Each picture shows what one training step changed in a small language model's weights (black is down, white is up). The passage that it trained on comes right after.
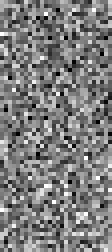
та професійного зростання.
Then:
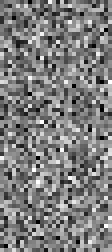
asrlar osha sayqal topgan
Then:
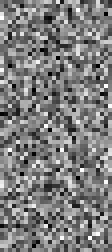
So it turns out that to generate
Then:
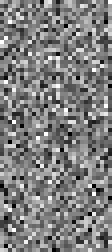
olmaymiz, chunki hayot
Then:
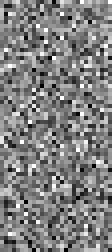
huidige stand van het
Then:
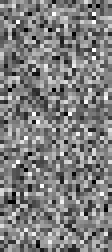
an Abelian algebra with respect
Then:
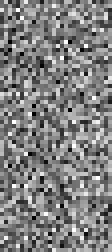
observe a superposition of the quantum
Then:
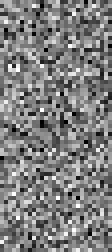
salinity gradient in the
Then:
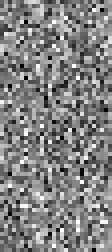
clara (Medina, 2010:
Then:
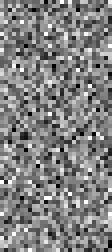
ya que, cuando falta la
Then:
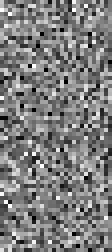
the rotations about each link, up
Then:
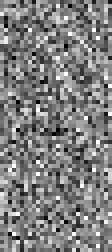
interesting real-world problems where
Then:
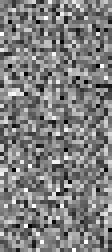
restricted range of orbital elements
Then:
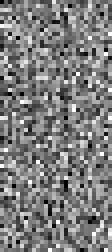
find nodes in $\hall(s) =
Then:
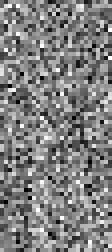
xossalarga, xususan,
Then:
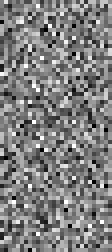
implements a flow with two steps: a
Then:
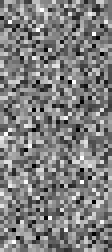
diese (Aufg. 11,
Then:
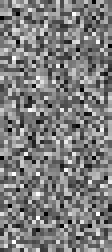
irradiation is modeled by a
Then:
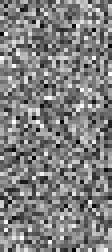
2020), irrespective of when
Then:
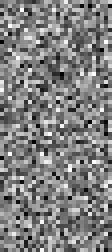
on-chip learning and scalable
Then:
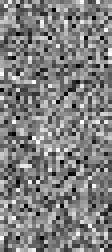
consiste em 15% de todas as
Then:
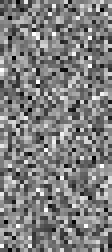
To demonstrate the effects of $\pi
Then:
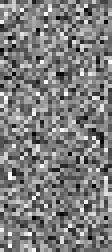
the non-Hermitian photonic
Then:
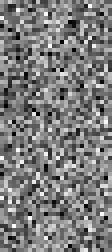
the median RMS of stdESN for
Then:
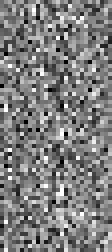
и выражения идей,
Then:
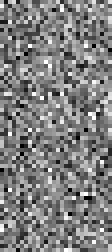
VA OMMAVIY
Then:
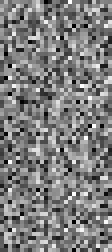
патнис массаси
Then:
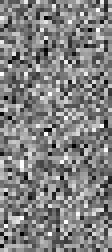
can lead to a probability of populating
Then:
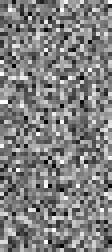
In Fig.~\ref{fig:dpc
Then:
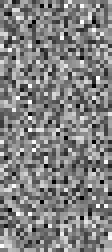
a dilute polymer solution
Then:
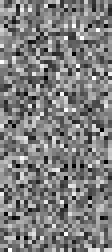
systems} %Finally, we
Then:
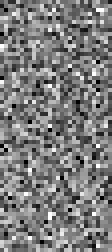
parmi les os les mieux
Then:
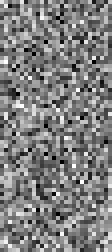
the Earth, so neutrino
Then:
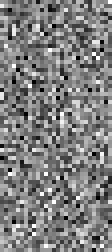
single site. We obtained 16.3
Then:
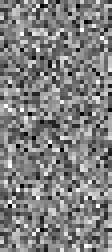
several planetesimal formation
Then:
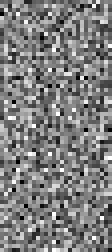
specific, care materializează
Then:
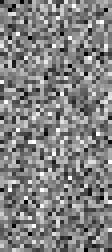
tugas dan tidak mudah
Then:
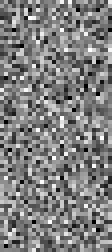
Rabat y Casablanca
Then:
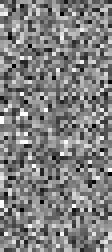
Institute for Synchrotron
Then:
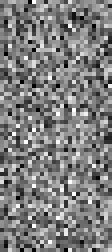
нахождения осужденного в
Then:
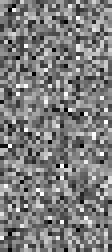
treatment prescribed in
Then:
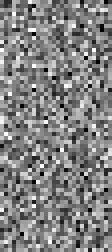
the ratio $\Delta f^2 /
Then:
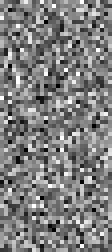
teor de cimento. Para este
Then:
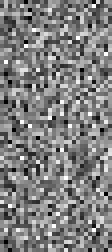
ishlar bosh boshqarmalarida
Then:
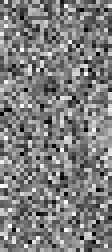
mentija. Ukoliko su
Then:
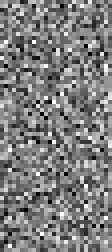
to estimate the errors. In
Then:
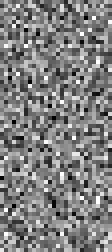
Oficial al Republicii
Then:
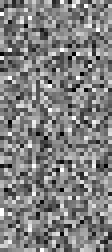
de construcción y disputa de significados
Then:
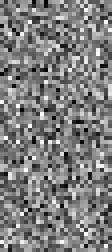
The online strategy places heavy
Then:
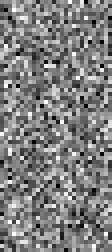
pulse picker which is
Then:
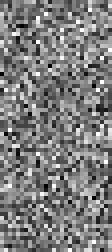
de igrejas e fez
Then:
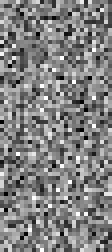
diversi. Sarebbe importante
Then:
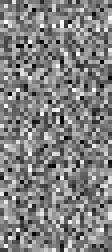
EaD Aulas presenciais e
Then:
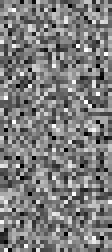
capability across open‑world
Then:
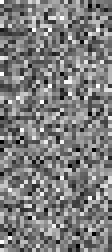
the DAC array is a possibility to
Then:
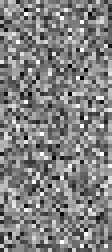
the pedagogical process focused on
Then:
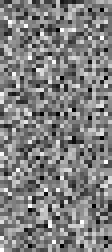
- \vec{\beta} \right)
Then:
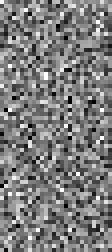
total equivalent thermal time constant
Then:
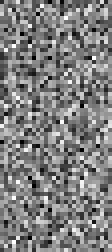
a forced fluidization is performed at a
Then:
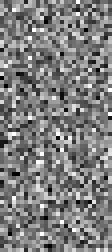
Networks with Transformer
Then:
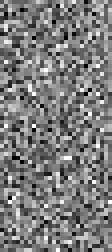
probability density distribution of the spectral index
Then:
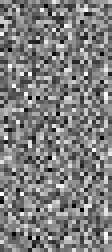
to I and II in the BF image,
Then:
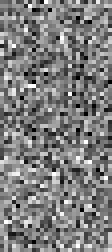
plausible. Detailed
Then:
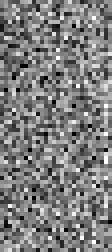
1.1\degree{}, similar to
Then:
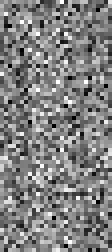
kasbga yo'naltirish
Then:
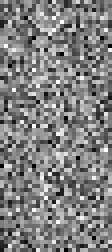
ресурсы и энергия,
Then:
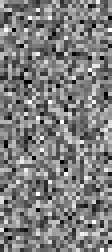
\cite{KMSJP}. We apply
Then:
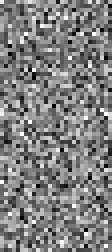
on the possibility of unambiguous
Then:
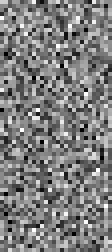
first value of the obtained optimal input profile
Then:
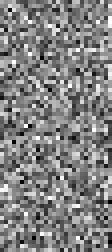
frente espaciosa, el
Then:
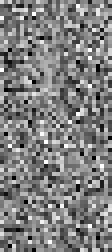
Breast MRI: state of the
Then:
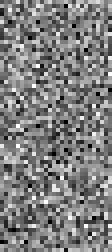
additional key countries in AI
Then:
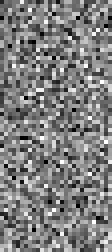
hole and reach Lorentz factors
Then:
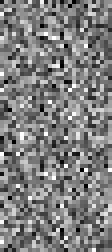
El cálculo del
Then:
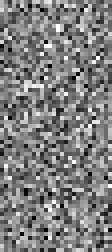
$M_1$ & Subcarrier
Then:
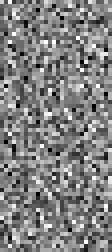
pedagogil va pisihologik
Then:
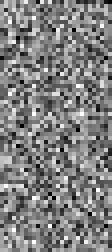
oylamaya bile yol
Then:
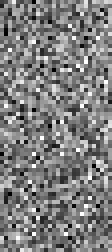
indoor relative humidity,
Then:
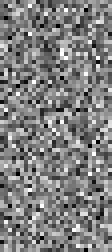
$\Delta b = 2$ transitions are
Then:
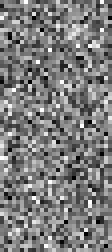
lines. Since the latter are
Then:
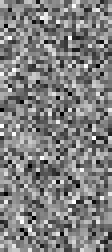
proyecto busca contribuir
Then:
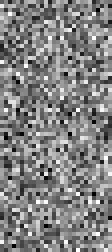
«Ватан аз ҷони
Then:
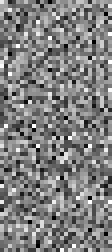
with demonstrating the discrepancy with
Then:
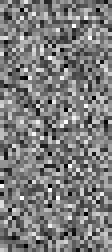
to capture information from multiple
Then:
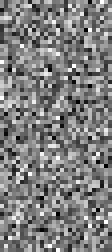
vortex state may destabilize in
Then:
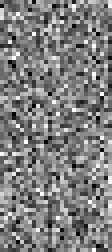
here that this remnant host
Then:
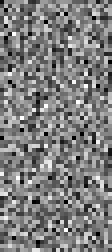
than just facilitating a
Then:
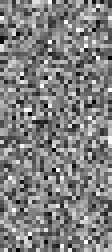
Tribunalele specializate,
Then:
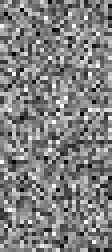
los dictámenes de la educación
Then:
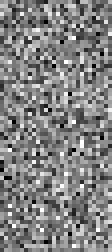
1. Yunusova Kh.M.,
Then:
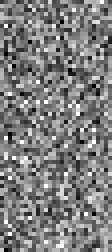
и выразить частной
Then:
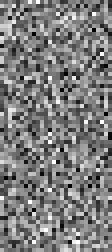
emergence of phase shifts with increasing
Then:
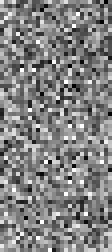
qui répondaient aux
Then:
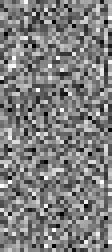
Since the electric field is potential, $
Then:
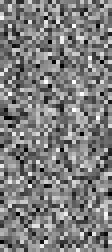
features of DeepSeek and its
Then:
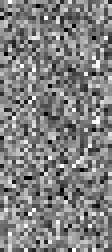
обработки, которые
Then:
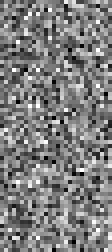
peningkatan minat belajar
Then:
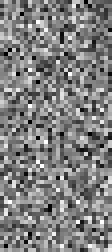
UIN Raden Mas Said
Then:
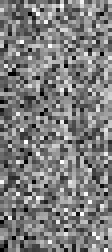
\end{equation} \item (MCP)
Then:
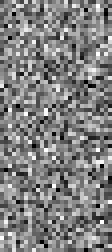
tout en maintenant leurs
